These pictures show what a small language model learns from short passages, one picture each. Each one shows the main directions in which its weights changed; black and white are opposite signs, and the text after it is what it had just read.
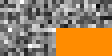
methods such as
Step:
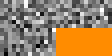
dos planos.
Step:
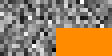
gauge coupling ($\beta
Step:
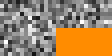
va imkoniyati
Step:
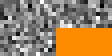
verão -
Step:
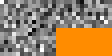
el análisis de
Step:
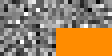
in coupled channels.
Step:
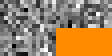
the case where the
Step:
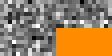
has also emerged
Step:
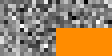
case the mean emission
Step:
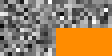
$M$ and
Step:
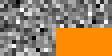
object in a
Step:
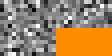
finally have three
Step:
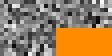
of conduction
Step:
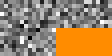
Pac J
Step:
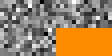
aberto terão
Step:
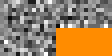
are combinations of
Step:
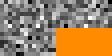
was supported by the
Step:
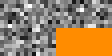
(DSc), professor
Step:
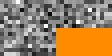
index will not provide
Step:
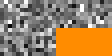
band (linewidth of
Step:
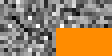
shown in the
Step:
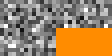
Recent studies have
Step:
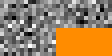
consider again equations
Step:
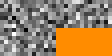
current solution of a
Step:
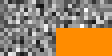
for reducing
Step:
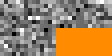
well as reveal
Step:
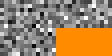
& \checkmark
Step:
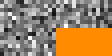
constituição de
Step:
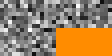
which the muon
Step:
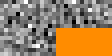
closed. The
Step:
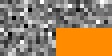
random walk
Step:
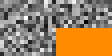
actually supports
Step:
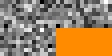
bound RNAs
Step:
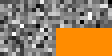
Hasil dan
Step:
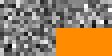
la importancia de
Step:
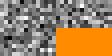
the next section.
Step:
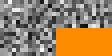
discussions. This
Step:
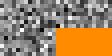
se plasmó
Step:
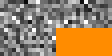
expansion in field theory
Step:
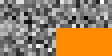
na busca de
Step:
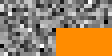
3 Structuur
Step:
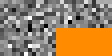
other. Such a
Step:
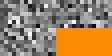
be used to
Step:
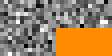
and on the right
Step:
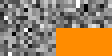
the expression including the
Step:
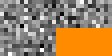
the way we introduced
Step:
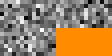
single electrons
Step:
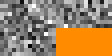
to be $\mu
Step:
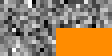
is perhaps
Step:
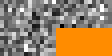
le site des
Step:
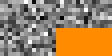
ensures that after
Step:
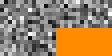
comuna de
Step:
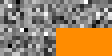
accurate responses,
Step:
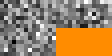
the random contribution as
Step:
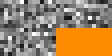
саме їх
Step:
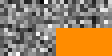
et ont toutes
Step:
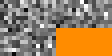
the presence of coupling
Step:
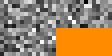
of a field,
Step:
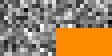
the system cannot be
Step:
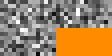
expression for the
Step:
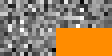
depends on the
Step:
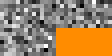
the guiding
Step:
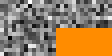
transfer matrices can be
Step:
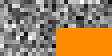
of the tunable
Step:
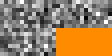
que utilizan un
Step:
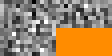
barpo etilgan
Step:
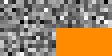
point declaration
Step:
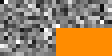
de los autores
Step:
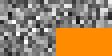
Lean como:
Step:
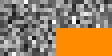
naturally leads to
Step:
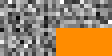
but it depends strongly
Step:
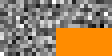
B will also lead
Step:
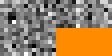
obtain a more complete
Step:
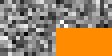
experimentally observed spectral
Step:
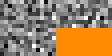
comparison with our
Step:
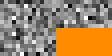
schematically shown
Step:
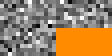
contribute to the
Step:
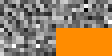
reacciones de
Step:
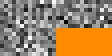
Hall signal from
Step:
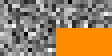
of the separation.
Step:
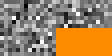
combs generated by
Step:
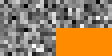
first time, that
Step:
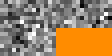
will be able to
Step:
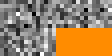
uning amalga
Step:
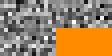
tools, remains
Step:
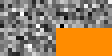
кг на
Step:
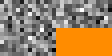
del estudio de
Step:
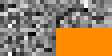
перед системой
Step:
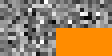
nos autos da
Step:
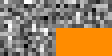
full arsenal
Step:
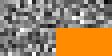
to the specific features
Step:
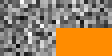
the personality
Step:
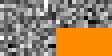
его значении.
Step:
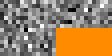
the eigenvalue included
